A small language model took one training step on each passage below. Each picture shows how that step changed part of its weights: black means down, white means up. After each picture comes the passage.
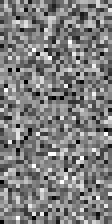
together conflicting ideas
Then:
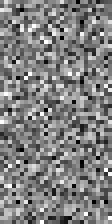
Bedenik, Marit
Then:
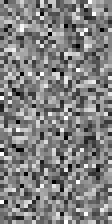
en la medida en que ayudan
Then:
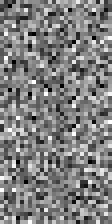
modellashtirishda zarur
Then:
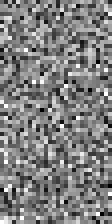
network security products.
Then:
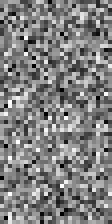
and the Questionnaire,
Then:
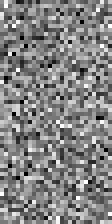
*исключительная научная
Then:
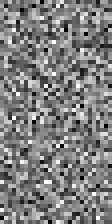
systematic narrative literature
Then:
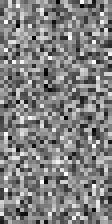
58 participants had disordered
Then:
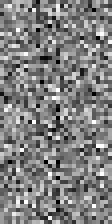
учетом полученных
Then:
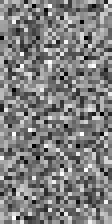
de agentes da Polícia
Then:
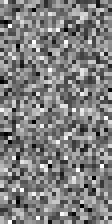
PYRON, R. A. &
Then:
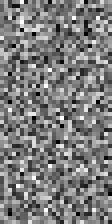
механический контакт
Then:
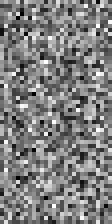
categoria indica que,
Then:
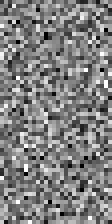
monetised (paid) is
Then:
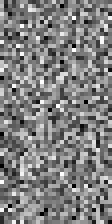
pelo grupo sancionado
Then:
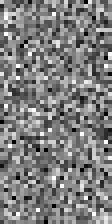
territorio, población y
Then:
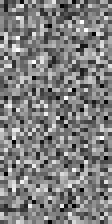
fraud through electronic
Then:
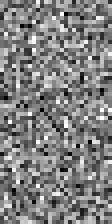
holatlar avtomatik
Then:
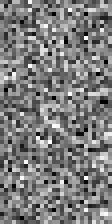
elektron hamkorlik
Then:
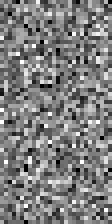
при преподавании
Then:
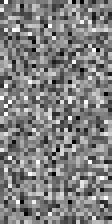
gloves, to perform tasks
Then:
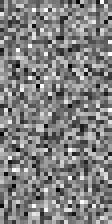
bir necha muhim
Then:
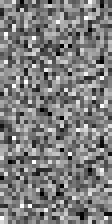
миқдорли кремний
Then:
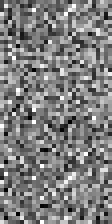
/ *Journal of Applied
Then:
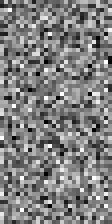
it has been the most widely used
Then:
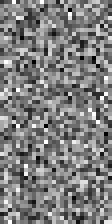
pathway activity score for
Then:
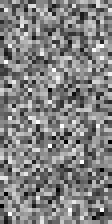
of the three independent
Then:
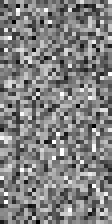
it. But it is certain that
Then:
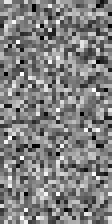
Клочковская, 333,
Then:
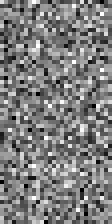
- Carmona D *et
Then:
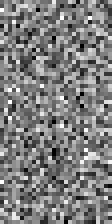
impacto en sus actitudes
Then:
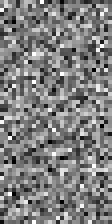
the German Workers'
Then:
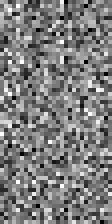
farzandlar o'z
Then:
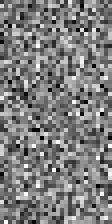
pareja y participando de la
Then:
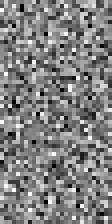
4 Fig. 3 Undeformed
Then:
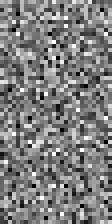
AD Titus Ælius
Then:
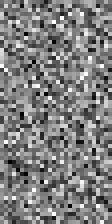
Это важно в свете
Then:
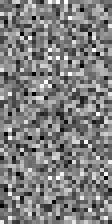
blight, blast, neck
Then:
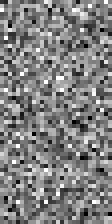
well-documented and evidence
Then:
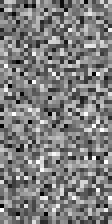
dai media o viceversa
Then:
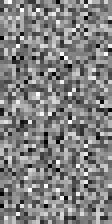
diameter, along an
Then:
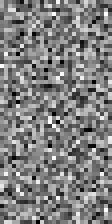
с земельных участков
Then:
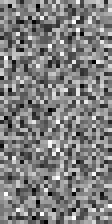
modificación de sus concepciones
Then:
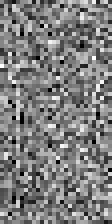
EXPORT POLICY
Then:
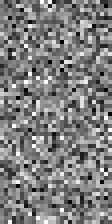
the non-rag-pickers
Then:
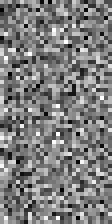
группами. На
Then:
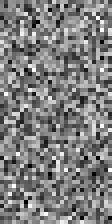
of Nelfinavir, in its
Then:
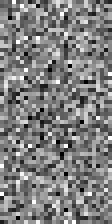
у час війни є
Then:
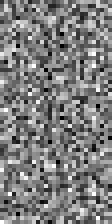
to make new information available.
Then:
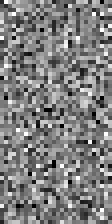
power transformer, electrical
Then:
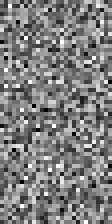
provided in a manner that
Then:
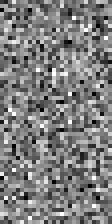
flow rate of the carrier
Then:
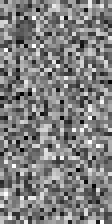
leitores de literatura.
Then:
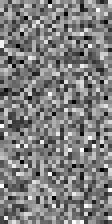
para alcançar níveis
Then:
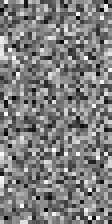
yoki topshirilgan
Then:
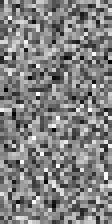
therapy. Methods:
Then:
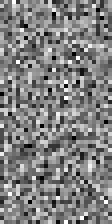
medidas tomadas durante la
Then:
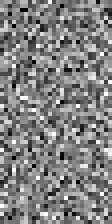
ifodasini topgan.
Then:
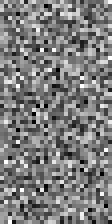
and participatory research. The editors
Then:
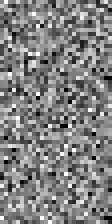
given in Table 1.
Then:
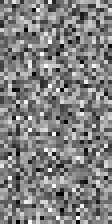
a number of problems that can be seen
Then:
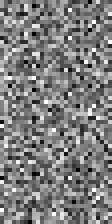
boshqalardan koʻra
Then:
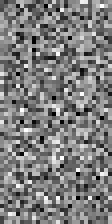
собственное текстовое
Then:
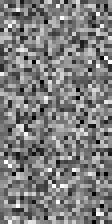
maternal health service use among
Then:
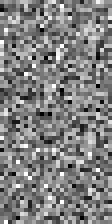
в виде арбитражной
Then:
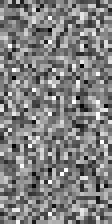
a la OMI a principios
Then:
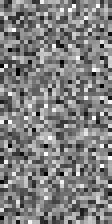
u mhux imposta minn
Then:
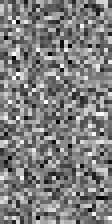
spectrum at a given location
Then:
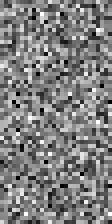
Roadmap for Action,
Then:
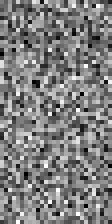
a serem definidos em
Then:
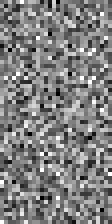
Revisiting the Maintenance
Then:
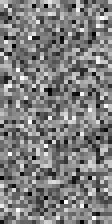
also clear from the Fig. 2
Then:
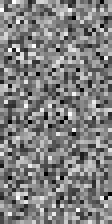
em três etapas:
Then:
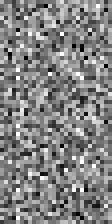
that the survey indicated a lower
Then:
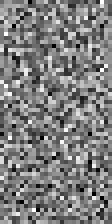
households are now
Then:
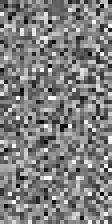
Prut Internațional, 2025
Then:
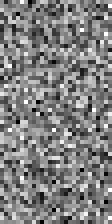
hospitals, they had to
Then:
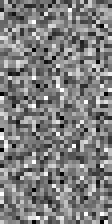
the experiences of the study participants based
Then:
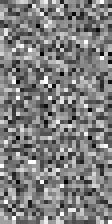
Таблица 1 Динамика
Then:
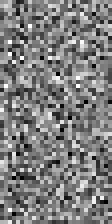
Р.М. Иммунология
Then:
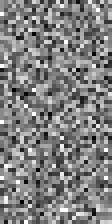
context through Systemic Functional
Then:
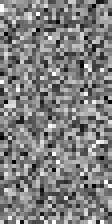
Planos de Logística
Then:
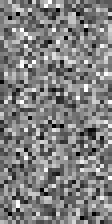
uchun uch-to'rt
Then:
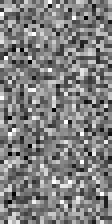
Compound bone fractures and
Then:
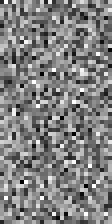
an oven” several feet
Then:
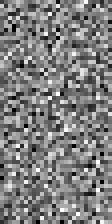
Liaison with CERN
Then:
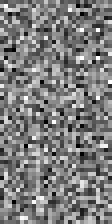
collocate of adverb, their
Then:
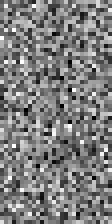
appropriate words or
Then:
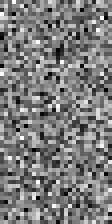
предположить, что
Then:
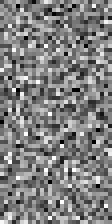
small amounts².
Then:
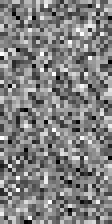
research method helps answer the
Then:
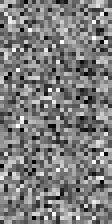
Основываясь на
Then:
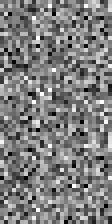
por parejas para observar las
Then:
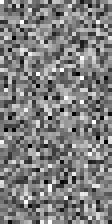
in comparison to passive &
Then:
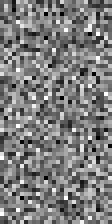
the functionality of the car to the
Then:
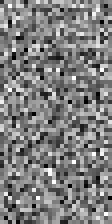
both body and fin vortices
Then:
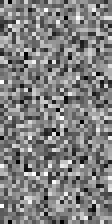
the period under study, as the
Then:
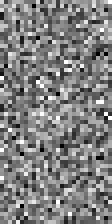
Montreal* din 1982
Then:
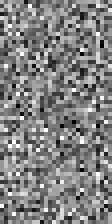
with its neighbors in Central
